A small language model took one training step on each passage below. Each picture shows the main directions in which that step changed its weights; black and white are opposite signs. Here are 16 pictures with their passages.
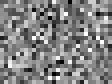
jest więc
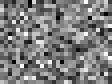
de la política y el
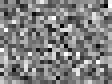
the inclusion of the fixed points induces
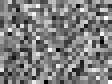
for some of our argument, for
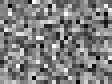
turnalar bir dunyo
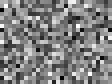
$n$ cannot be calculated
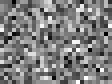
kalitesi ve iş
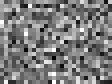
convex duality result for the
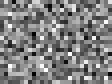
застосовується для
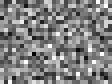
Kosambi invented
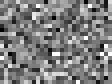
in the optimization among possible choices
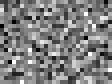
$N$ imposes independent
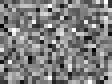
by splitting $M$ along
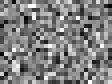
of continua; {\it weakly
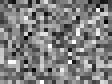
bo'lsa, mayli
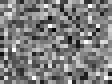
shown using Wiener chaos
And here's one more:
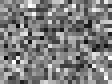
1.1, we give
